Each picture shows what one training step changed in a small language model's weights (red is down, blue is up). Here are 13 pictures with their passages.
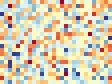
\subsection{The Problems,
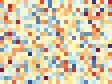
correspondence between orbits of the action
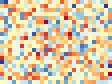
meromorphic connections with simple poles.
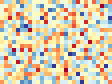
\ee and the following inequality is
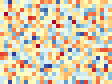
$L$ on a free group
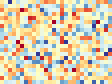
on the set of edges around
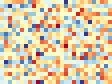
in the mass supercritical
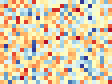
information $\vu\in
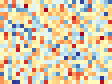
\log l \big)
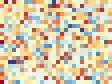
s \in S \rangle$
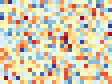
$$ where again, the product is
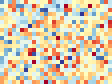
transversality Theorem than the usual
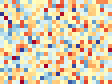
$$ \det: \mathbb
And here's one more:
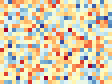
b_r$. We show in
